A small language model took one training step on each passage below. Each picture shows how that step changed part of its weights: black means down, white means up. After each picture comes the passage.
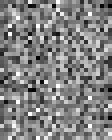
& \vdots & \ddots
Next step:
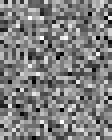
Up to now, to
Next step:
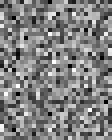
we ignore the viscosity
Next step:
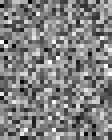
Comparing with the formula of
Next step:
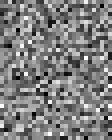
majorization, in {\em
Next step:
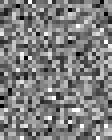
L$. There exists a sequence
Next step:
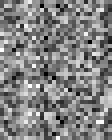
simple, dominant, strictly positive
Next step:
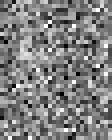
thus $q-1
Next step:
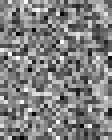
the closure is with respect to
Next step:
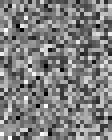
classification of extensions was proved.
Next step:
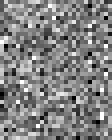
vectoriel sur $\Q$
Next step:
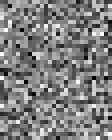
marginal distributions of solutions serve
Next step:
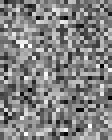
$x\cdot y =
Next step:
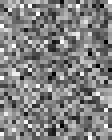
is also essentially self-adjoint
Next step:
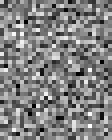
$\mh C_\lambda
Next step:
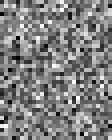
the exceptional set $E$
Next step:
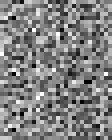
problems arisen from our
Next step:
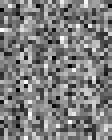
We then have a family of
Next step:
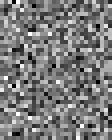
spacings between the nontrivial
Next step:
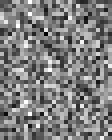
in the second inequality. Applying
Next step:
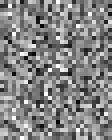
iff $k \notin
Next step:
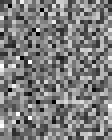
filter implementation} Consider the
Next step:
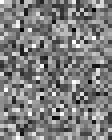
$f$ to be perfect
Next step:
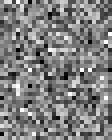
Reiner, we work
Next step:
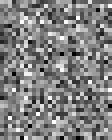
in $ \k$ and
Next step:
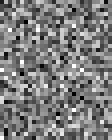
an equal spaced grid
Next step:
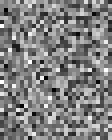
centre'', that is,
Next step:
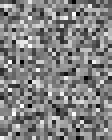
to $W\otimes
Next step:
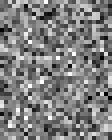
their sides. The cell structure
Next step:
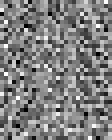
element formulations, with a
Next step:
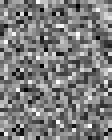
are not independent since all random
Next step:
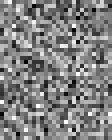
$M$ pointing
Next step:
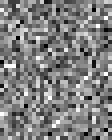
the kernel of $(\dagger)$
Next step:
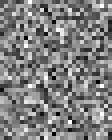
in detail. Recall that,
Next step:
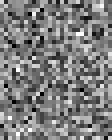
method is taught to
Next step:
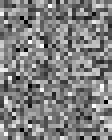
related control strategy. Kernel
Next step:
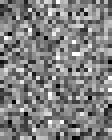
\big) \frac{
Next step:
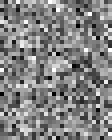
to the left of the imaginary
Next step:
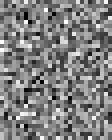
which provides a saddle
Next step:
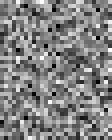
for all these systems the Cauchy
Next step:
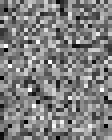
formula (4) is
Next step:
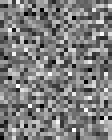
model if services are
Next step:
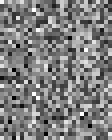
The study of graph theory,
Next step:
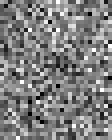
R} \Gamma (\theta
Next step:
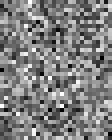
spaces. For any $n
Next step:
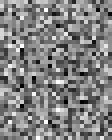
only to change the integration variables
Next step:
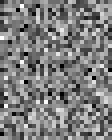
have used two additional sets of
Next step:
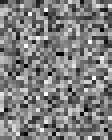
and exchange processes.\\
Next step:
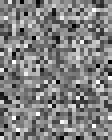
of $\LL$ by choosing
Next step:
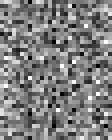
surfaces uses general theory of rational
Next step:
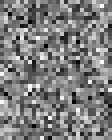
the algorithm is well defined.
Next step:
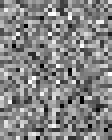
suite non bornée
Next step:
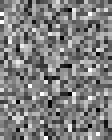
it stabilizes, namely at
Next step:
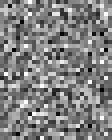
(see the Appendix), this
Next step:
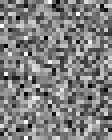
Q)\cong {\rm
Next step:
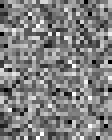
Theorem 1.1,
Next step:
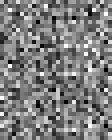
if and only if the following
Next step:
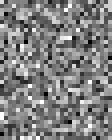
behind it.
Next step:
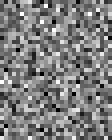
a root of unity, and
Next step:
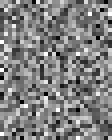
respectively of a strongly regular graph
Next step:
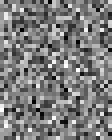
well understood, because
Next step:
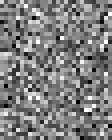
State University Email:
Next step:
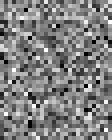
to independence proofs.
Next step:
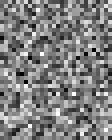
step according to the simplified
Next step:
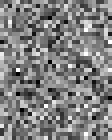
asymptotic properties of the estimators
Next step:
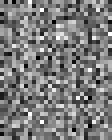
n$ and, for simplicity
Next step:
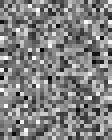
construction of the reduced model
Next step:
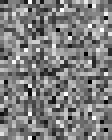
separable dense subset. \\
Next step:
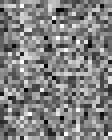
unit, $\alpha,
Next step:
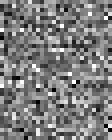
Kgm} Let
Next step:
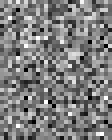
and therefore the cokernel would
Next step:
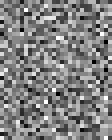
are likely (but not
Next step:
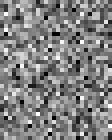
the \textit{pdf}.
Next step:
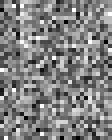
and $\lambda = 2
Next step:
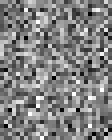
{\it Trialgebras},
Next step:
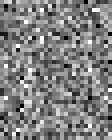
or \nocite), we
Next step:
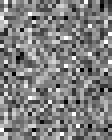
| Index for
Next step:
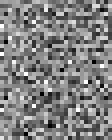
operator that maps latent representations
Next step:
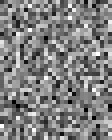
terms of computational time. In
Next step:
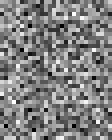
would like to point out that
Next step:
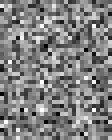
the one obtained a standard
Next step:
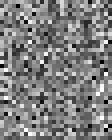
Theory and Dynamical
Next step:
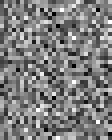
for points in the list
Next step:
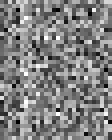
and the intersection of the inner
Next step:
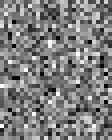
fundamental group of the Weil
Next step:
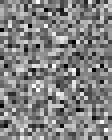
parameter matrix $P$}
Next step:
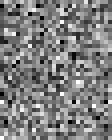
Then $G$ is a
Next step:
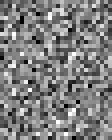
symbols $i_1$
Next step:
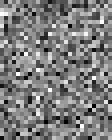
weak Caputo derivative
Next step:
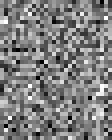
Berger subalgebra. If
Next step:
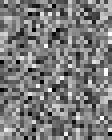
Then \begin{equation*}
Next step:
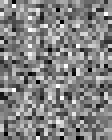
character of $F$. If
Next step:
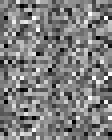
{\bf Proof.}\quad
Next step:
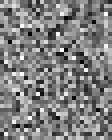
each item $i
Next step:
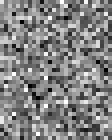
imposed precisely to ensure the
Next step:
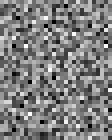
seamlessly matches
